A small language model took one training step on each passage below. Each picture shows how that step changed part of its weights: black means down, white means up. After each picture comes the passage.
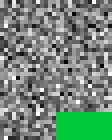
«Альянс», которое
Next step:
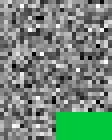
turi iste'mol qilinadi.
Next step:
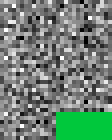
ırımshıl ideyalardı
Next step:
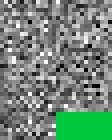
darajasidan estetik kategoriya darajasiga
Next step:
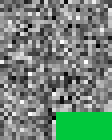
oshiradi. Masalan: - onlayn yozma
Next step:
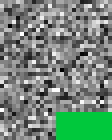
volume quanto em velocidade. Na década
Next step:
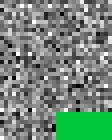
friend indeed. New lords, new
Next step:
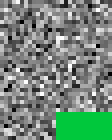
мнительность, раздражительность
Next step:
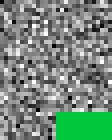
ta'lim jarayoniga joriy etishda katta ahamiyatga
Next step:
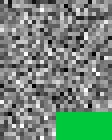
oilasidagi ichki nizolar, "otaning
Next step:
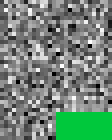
tenglikni ta‘minlashning zarurligini
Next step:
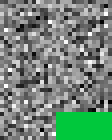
öğrencilerinin sosyal
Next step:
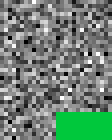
Boisé » détermine les
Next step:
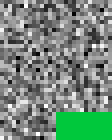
supérieur multimodes (en
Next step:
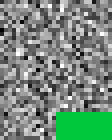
aplikasi Matlab, akan menghasilkan
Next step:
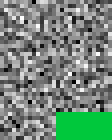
de *Streptomyces* presentes
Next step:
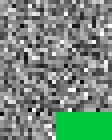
že přídavek
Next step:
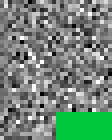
la conjoncture économique actuelle
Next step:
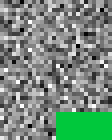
Современный менеджмент и
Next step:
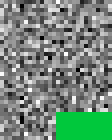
do Ceará (IPECE), além de uma
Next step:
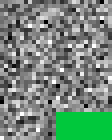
que é modulada não só pela individualidade,
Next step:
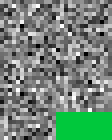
denildiğinde “ikrar vermiş,
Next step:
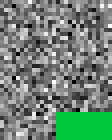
kompetensiya – favqulotda vaziyatlar
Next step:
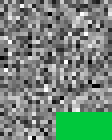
sakrashni keltirib chiqaradi.
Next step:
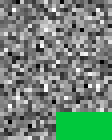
showed that complications during
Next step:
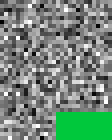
cerințe educative speciale*.
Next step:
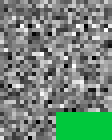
menos diferente da última vez que o
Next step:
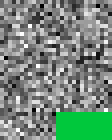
¹⁷ Yang R. Internationalization
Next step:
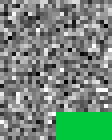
katta bo'lmasada o'z
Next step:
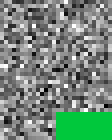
– Західна Європа,
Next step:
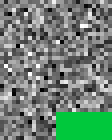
instellingsplan, het jaarverslag
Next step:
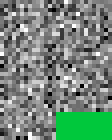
Беруни, PhD, доцент /
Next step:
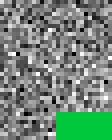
onde a_i é valor da i-ésima
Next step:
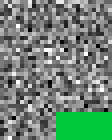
duas vezes. A abertura do
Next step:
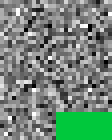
dos bispos.³⁰ ²⁵ Para mais
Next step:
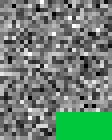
BRIGOLA, João;
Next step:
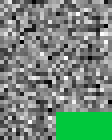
için kayıt altına alınması
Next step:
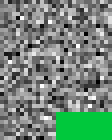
salbiy tomonlardan ustun turadimi
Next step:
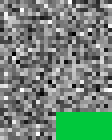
mumkinki, bilimlar bazasining birlamchi
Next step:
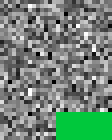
Social pela Universidade de Brasília (2006) e
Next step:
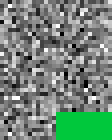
cisto radicular na face
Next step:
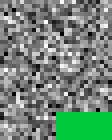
кількох дослідницьких груп
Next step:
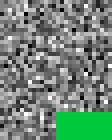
reenfocar el objetivo del problema y
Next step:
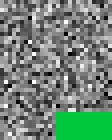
портфель инвестицияларни
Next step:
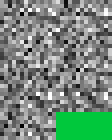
(млн долл.) Fig.
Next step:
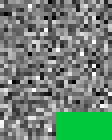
concerning natural religion* (que se
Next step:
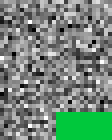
shaxs tushunchasi bilan yonma-yon
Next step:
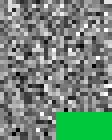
biri bo'lgan o'yinlar nazariyasi
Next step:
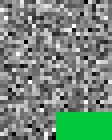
que mejor ajusta a los datos. Figura
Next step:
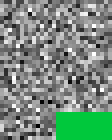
atau mungkin lebih tepat lagi adalah
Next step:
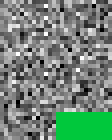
установи «Український інститут
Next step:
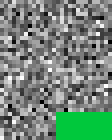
yuritilgan. Ma'lumki,
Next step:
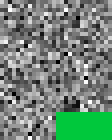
*The Female Gaze:
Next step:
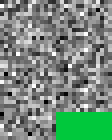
que, obviamente tinha morrido
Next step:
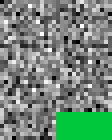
y que aplica de forma selectiva y
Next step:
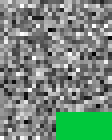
yondashuvlar joriy etilishi, iste'molchilar
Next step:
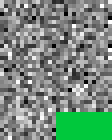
Ona- bu ulug‘ zot.
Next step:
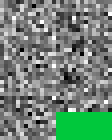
оценка используется: – в период
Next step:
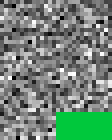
trial assessing the effect of
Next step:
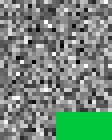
o'zbek maqollarida uchratish mumkin
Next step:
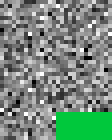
e segundo Bosa (2001, p.
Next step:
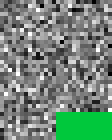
kuz qish yoki erta bahorda
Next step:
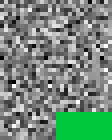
estructura socio-cultural. Para entender
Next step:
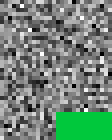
ma'naviy dunyosini boyitish,
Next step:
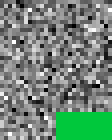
oshirilayotgan islohotlar va sohadagi
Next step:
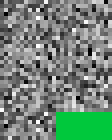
xonligi, Xiva xonligi,
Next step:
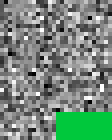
davlat unitar korxonasi agentlikning
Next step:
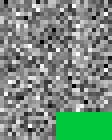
aos consumidores, mas sim realizar esforços
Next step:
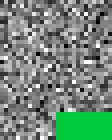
مناطق ۱ تا
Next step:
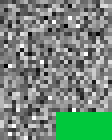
visão de mundo bélica. Em
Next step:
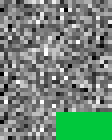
Соңғы бес жыл
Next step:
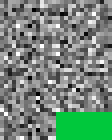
Raqamli axborot oqimi, globallashuv, ijtimoiy
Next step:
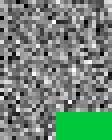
conditions and methods for its correction.
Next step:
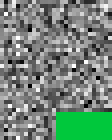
A pesar de que nuestras actividades
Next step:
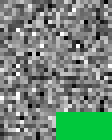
diseñado en 3 fases y 6
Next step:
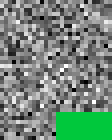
1- الحدود البشرية:
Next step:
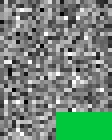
письменників сучасної України /
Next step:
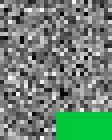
вуза на материале чтения
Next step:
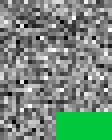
*borngin on au mandapot
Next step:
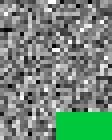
de l'Éducation nationale
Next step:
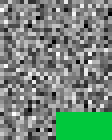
e ainda da produção excessiva de lixo
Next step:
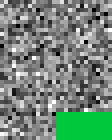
più orientate a costruire
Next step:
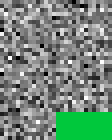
analyse : 1. Comment les étudiants
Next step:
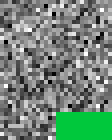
para os profissionais do magistério público
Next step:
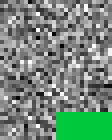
- bir gap bo'lagi yoki
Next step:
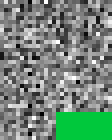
das responsabilidades técnicas nas UTIs, além
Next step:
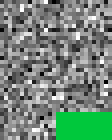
dasturlarining ta'lim sifatini oshirishdagi ahamiyati.
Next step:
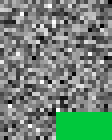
Maqolada Muzey ishlari,
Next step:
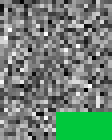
караван под руководством
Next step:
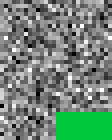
Mualliflar tomonidan keltirilgan ushbu maqolada
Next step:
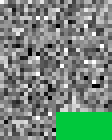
учреждений при Совете
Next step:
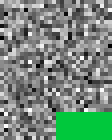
How Are You Indonesia
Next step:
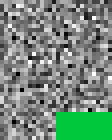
mumkin emas edi. Sanalar bo‘yicha
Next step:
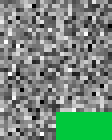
работая с учениками,
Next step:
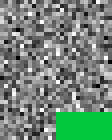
и тенденций, оказавших
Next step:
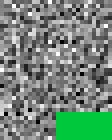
proyecto de ley en referencia, con una
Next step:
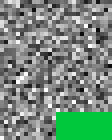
mortalidade, quando comparadas com mulheres
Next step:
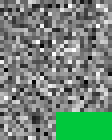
yagona yo'lidir. Foydalanilgan
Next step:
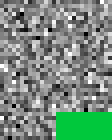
mustaqil bo'lish imkoniyati berilmaydi. U
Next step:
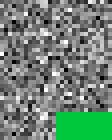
że cel ten osiągamy
